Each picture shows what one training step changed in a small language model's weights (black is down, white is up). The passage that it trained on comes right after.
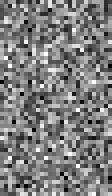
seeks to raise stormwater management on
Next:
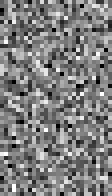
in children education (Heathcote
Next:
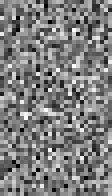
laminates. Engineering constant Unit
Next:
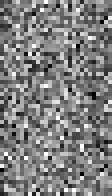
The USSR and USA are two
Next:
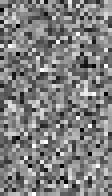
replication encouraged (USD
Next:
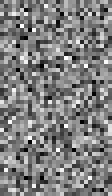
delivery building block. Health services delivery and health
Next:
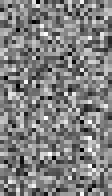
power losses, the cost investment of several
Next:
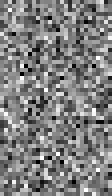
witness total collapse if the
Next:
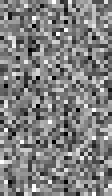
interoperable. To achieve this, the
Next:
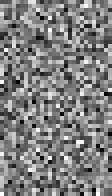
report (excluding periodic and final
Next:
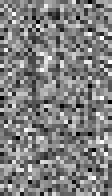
was statistically significant in the Chi-square
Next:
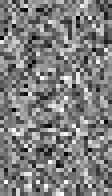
allows the U.S. government to
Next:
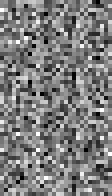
Therefore it is needed to develop modes of utilization
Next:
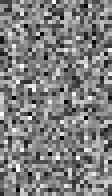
of Visuals in Teaching EFL
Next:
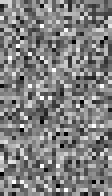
both educational systems. 5.3
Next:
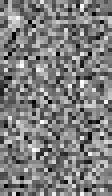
is an important element between the place of material
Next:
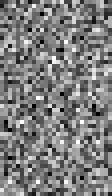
greatest demand among consumers, due to such
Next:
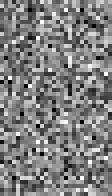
to produce a time series of data driven by
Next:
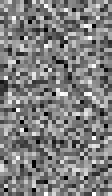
the problem of ethnic domination of the
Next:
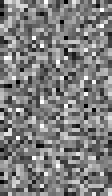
d'innovació docent
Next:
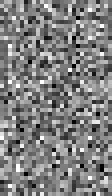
the reference lists. Results The article selection
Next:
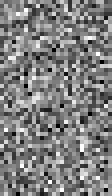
There are no obvious defects on any of
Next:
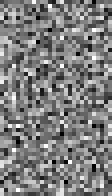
methods, tools, selection procedures and plans for
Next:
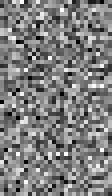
affixes **-ra,
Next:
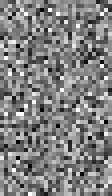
buildings throughout the Albanian territories
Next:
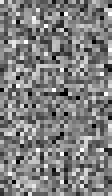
promote user adoption and satisfaction of Digital
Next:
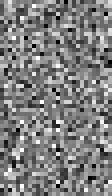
pandemia da COVID-19
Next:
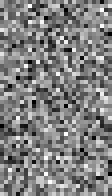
For both pure and doped crystals
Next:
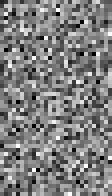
water bath. HBAAP was
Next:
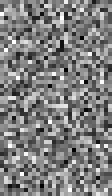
subsequent interaction of the university and students with
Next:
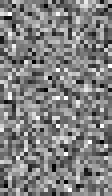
of farms(uncultivated)
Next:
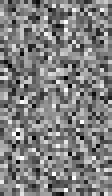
the view that the isomeric
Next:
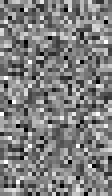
have been derailed due to
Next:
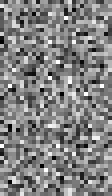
as stepping-stone or substitute
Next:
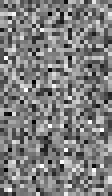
and analytics and AI. - Many
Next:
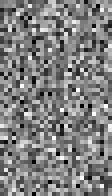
and compiled in a matrix. -
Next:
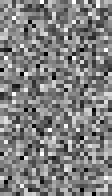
will completely miss the opportunity of benefiting,
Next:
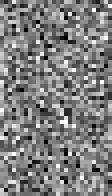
readily and easily determine whether a product contains
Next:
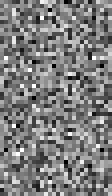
Benjamin, 2014). The further possibility
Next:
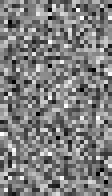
SiO₂-covered Si substrate,
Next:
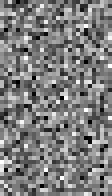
Many factors, including complexity and inefficiency
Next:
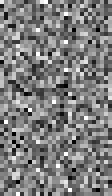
Q1. Where should we aim to
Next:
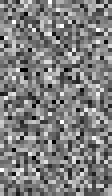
data centers. In contrast, edge computing
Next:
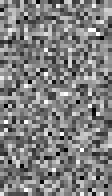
functionalities in the face of turbulence
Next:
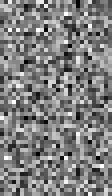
N As a I want to So that And
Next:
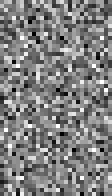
the pillars of the “new
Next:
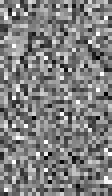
can be defined and categorized by domain
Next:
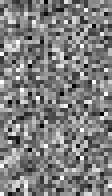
domestic happiness, attraction, relationship with
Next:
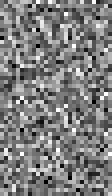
process. The fourth discusses a
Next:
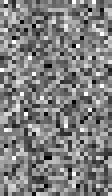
strategy over another? - How can
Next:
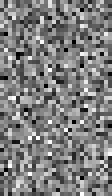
determine the most suitable materials for specific projects and
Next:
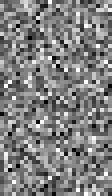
to these bloggers. In comparison
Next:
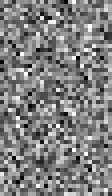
magnetic complexes resulted from this family of
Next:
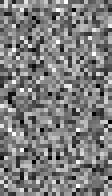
for ghost control volumes that is
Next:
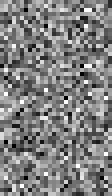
the participant, per the definition of assessment
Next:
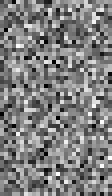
most important diagnostic tool. AEF presents a
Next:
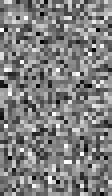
head teachers was acknowledged with good performance
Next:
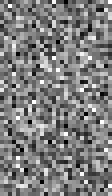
be noted that there are no significant differences
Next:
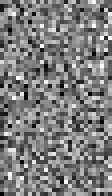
production and immobilization of
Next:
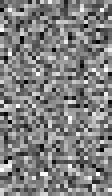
disease [17]. These include data collection,
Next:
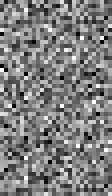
INTRODUCTION During March 2020, Spain experienced a rapid
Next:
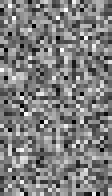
of the year. The monthly distribution is presented
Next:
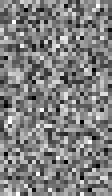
is the case with *P.
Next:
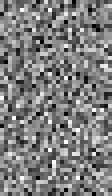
effect on these materials is not degradation, but
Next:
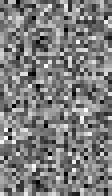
line is representing the intensity threshold. Intensity
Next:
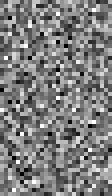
that Banach contraction principle
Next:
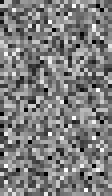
on the chest and back, and the
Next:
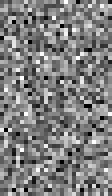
classification, a number of SVM based
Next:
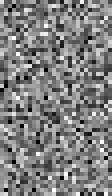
In addition, the security coefficient at this point
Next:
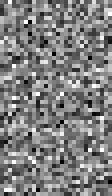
schemes, quality control systems and indicators, firm
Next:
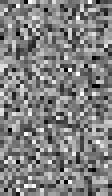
length have been statistically analyzed and the details are
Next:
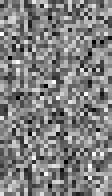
actual information below: The author applied US
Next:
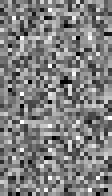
in a centralized server environment within
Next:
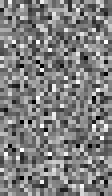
with a financial or non-financial interest
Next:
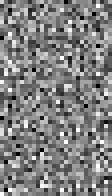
composite from 0.172 to
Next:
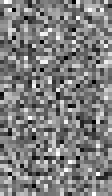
culminating in the recent rise in
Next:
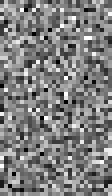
future dictates improvements in daily and
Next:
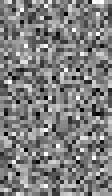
a country [13]. The position of
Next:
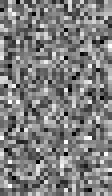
growth is a result of greater quantity and better
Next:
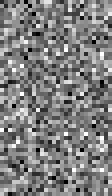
(1) estimate the prevalence of STH
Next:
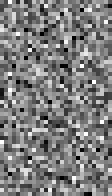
practice in different places of the town. Further
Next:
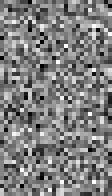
birth registration and age assessment practices.
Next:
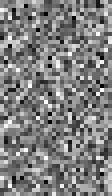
acids in the mixed acids. Thus it is
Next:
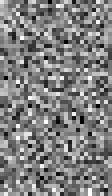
a direction θ off the array's
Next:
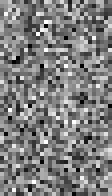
inspired by the human behavior. For the
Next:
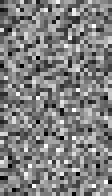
Diastolic Blood Pressure,
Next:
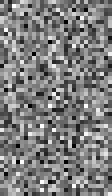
coughs. - ✓ Fruits
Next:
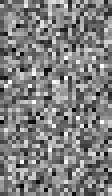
away. Spring Pond also
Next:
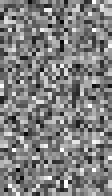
and right, but it is not wise
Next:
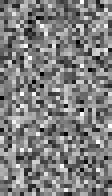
method to arrange the text that is obtained by
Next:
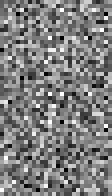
a take-off- and landing
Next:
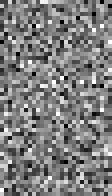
and clay) were concentrated within the
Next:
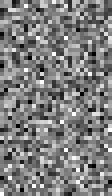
landscape, exacerbating food,
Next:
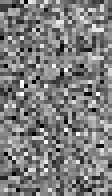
sebum production, and reduce swelling
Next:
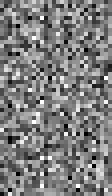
be seen in the South Africa. South Africa
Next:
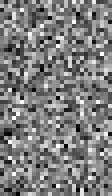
model that allows an independent vitamin C effect for
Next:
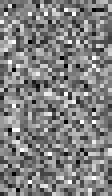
scales as a correlate of musical
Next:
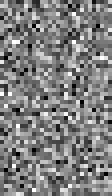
beneficial for domestic workers (see also, for
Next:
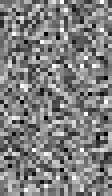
correctly diagnosed by cytology.
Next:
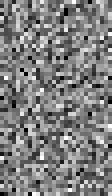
Iqbal, ²Dr Abru
